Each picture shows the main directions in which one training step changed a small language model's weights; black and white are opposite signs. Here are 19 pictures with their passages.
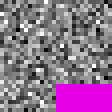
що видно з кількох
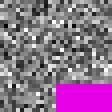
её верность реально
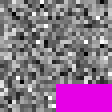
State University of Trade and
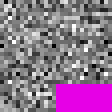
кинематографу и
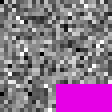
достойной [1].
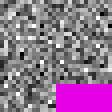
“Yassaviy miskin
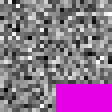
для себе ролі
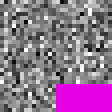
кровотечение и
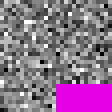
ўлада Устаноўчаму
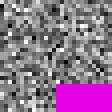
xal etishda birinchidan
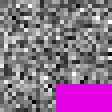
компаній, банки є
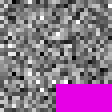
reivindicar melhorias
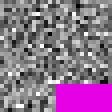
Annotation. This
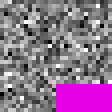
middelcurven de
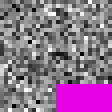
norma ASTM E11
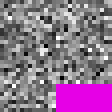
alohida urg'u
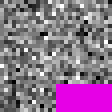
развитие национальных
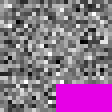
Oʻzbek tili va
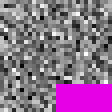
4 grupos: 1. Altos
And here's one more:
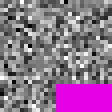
unui elev care a
